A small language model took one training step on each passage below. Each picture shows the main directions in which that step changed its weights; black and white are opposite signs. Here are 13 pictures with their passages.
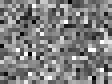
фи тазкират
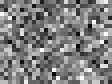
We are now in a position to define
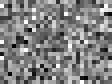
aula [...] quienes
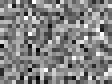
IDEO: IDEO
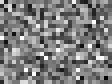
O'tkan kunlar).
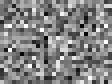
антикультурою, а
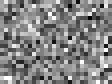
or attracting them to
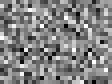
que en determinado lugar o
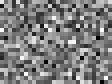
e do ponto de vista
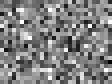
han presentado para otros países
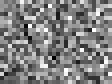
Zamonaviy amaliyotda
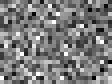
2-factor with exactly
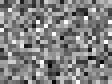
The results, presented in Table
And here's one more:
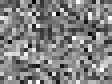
asosiy maqsadi amaliyotni
